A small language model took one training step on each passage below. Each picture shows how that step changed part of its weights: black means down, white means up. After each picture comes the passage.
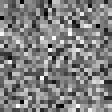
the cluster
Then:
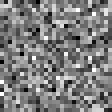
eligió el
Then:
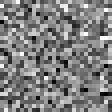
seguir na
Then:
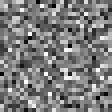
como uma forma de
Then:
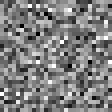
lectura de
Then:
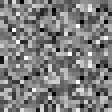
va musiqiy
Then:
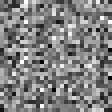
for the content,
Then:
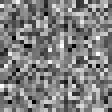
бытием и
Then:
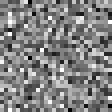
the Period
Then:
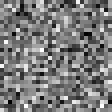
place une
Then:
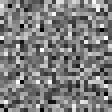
diferencias entre
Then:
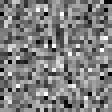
nasa bilang
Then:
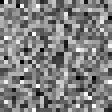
baik. -
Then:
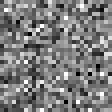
ishlab chiqish
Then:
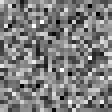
sobre o elemento
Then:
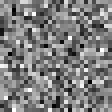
в природних
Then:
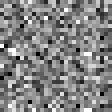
Capital as a
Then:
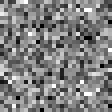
ales atunci
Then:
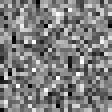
все они
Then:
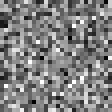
о высокой
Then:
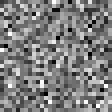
Staf kami
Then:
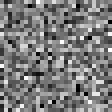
constituyendo un
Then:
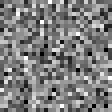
of science,
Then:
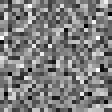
Público –con
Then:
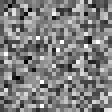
dentro del
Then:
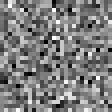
обрўси ва
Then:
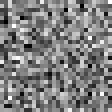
тот же
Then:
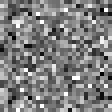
контакту при
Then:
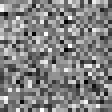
por diversas
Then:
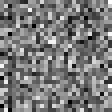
respecter le
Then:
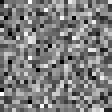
well in dark
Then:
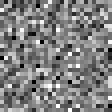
modern Chinese
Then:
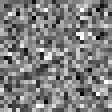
bilan majaro
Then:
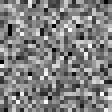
wurde es von
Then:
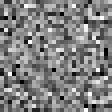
de locutores
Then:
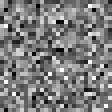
terrestra och
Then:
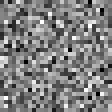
Association of
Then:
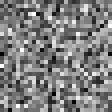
manual, com
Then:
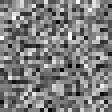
discursos que
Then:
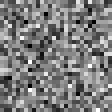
Это может
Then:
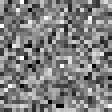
and interact
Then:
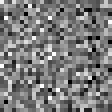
atamalar va
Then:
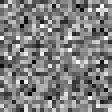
revisión del
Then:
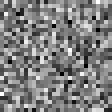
Destinada a
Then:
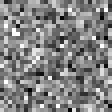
shu kabi
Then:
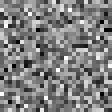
Temuan ini
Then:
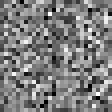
uchun bir va uch
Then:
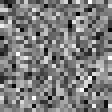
страх и
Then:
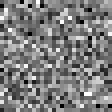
de production
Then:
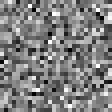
armado em
